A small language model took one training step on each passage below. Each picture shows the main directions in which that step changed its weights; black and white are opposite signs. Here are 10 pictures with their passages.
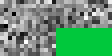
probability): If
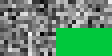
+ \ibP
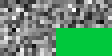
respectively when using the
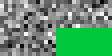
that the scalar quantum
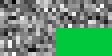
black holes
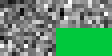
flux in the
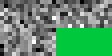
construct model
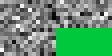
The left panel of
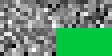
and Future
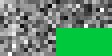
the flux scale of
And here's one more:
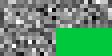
case, no peak
